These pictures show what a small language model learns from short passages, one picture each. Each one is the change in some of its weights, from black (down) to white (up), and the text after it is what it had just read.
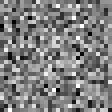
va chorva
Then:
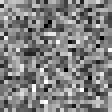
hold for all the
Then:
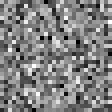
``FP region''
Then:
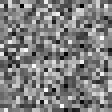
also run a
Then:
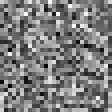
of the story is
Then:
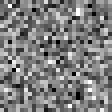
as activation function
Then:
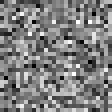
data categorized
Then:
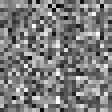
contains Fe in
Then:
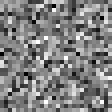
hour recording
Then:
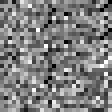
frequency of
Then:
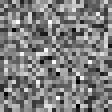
тем: у
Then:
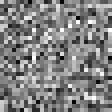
darsi -
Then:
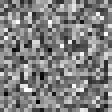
тогда в
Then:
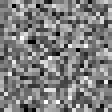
the inclusive
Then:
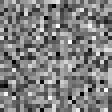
updates this
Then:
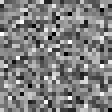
at different values of the
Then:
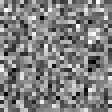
spectrum density of
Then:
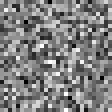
the line flux density
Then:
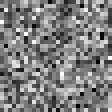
grasa fue
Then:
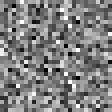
can travel. We
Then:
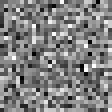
a central point mass
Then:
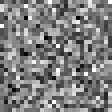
let $L$
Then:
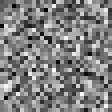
of the present work,
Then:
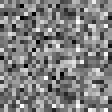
establish a
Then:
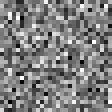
BH \\ \hline
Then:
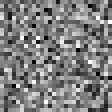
provides a
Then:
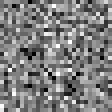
the functions of
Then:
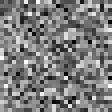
Federal de
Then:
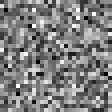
can be recast into
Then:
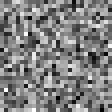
estimate for the
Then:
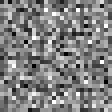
article examines
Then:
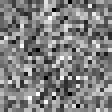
band and a
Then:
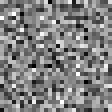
market designer
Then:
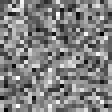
. Hence from
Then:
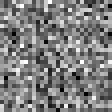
still not
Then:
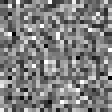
de vida dos
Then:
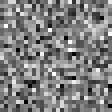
work was done while
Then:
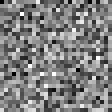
to the outer
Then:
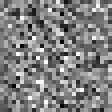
fresh and
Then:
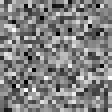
se logro
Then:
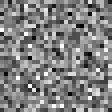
discuss the nature
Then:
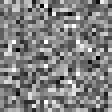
to modifications to
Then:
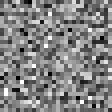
on ULX
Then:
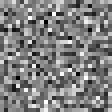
distributions in our
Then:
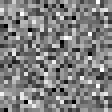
though there was an
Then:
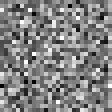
each layer
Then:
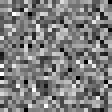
aus einer
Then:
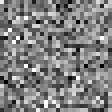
background is
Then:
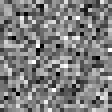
are spirals with
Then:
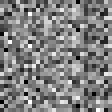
la interpretación
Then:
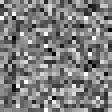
computing the structure
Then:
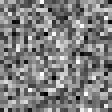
transforms under the
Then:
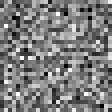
energy of the hot
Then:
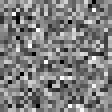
region is complex and
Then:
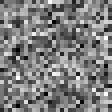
observed using a
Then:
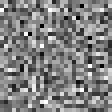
holds for
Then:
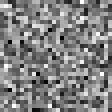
através dos
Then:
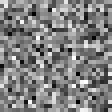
and suggest that
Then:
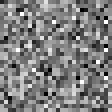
В статье
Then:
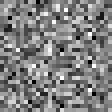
that the Red
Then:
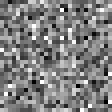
partir de datos
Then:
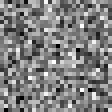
be expressed in
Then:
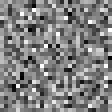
quality of the
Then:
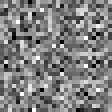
При ее
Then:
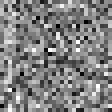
e = representa el
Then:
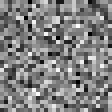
zone boundary and
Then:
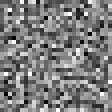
density of active
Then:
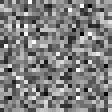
a cooling
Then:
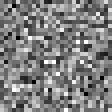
the most robust
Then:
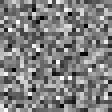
smaller distances
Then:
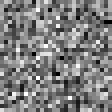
function measured from a
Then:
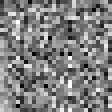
for sufficiently
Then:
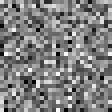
the measurement is
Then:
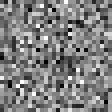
is barely
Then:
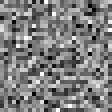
compiling this study
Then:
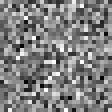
the two fields
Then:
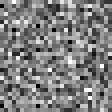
do app.”
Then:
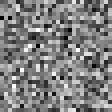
and follow traffic
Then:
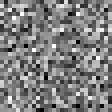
to a CT
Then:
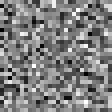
of national products
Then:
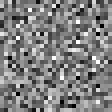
it is likely
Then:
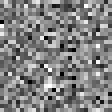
it. In this
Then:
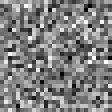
to finally
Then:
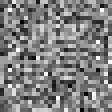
value of $b$,
